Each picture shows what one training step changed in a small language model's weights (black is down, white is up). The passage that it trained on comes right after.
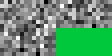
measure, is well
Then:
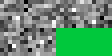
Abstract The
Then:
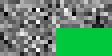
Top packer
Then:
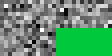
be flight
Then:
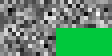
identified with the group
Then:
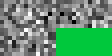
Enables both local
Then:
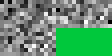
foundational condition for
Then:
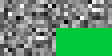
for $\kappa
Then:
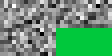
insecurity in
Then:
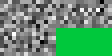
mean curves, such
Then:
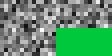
reduced pressure when at
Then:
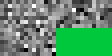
the structure is
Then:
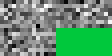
\psi \lesssim
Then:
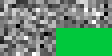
Authority and
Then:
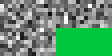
at the phase boundary
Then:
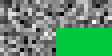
Conclusion: There
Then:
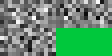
national classical
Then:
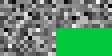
by $\lambda
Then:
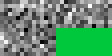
$H$ induced
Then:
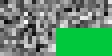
enforce the right
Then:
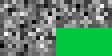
explained by their natural
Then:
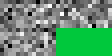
u f} gives
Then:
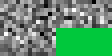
Diffusion in
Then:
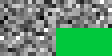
data extracted for the
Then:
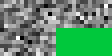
highlighted in relation to
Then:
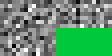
we can introduce the
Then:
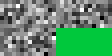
a group of simulations
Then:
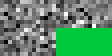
For both the sharp
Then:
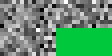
film breaks
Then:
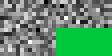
his theory, Euler
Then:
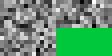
research is required for
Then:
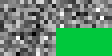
value to tell
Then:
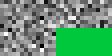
voltage of 200
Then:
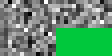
a~complete lattice
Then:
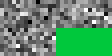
Spread of
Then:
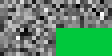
food is available.
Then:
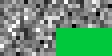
test data falls
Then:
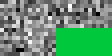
- A component connecting
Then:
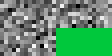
appeared to be
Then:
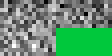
proof of Theorem
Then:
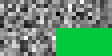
one pair of
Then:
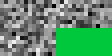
mass compared to the
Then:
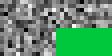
First we should keep
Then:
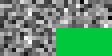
when designing and
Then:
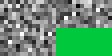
of $X$
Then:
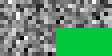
data correctly,
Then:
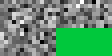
strength $J$
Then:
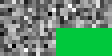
shows the evolution of
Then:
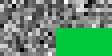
had malignant
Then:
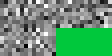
hierarchy process
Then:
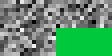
greater than that of
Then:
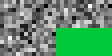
affected by the spin
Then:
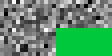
than exposing
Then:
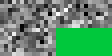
reported by the primary
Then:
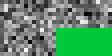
former specifies the
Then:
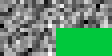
object in bringing
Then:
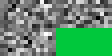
among the nine
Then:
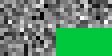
stability profiles.
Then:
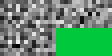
the name of multiple
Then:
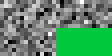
are generically observed
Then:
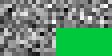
in fried condition
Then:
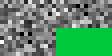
given by the composition
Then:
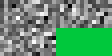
Poincare generators
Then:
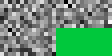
of pure of weight
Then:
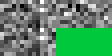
not occur as a
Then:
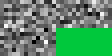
large. This increases
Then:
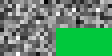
this is to
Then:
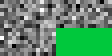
with the other.
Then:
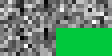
LCAL consists
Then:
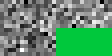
revealed a previously
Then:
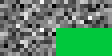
from two perspectives
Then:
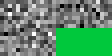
the equation.
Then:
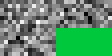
the substitution mentioned
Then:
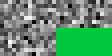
domains during the
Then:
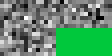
acts as a noise
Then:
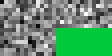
is well-known
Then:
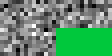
extended sense} We
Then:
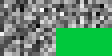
can be expressed using
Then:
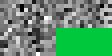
exponentially, as
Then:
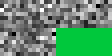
in particular to
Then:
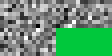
ml) of
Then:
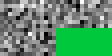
$Q$ explicitly
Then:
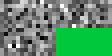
$ denotes the standard
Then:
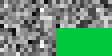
much clear that proper
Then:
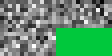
the construction of
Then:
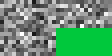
impact of disability
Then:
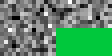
owners lack awareness
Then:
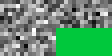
a lack of
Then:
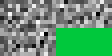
the spectral density of
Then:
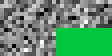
are the biggest
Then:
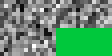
can be lifted
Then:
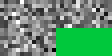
1$. According to
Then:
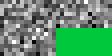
they must be
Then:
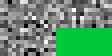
same should hold for
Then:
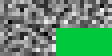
blow up, there
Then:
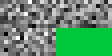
in the program.
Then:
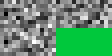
improve reproducibility
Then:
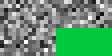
of all intercept
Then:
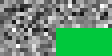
have $a =
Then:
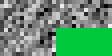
are excellent
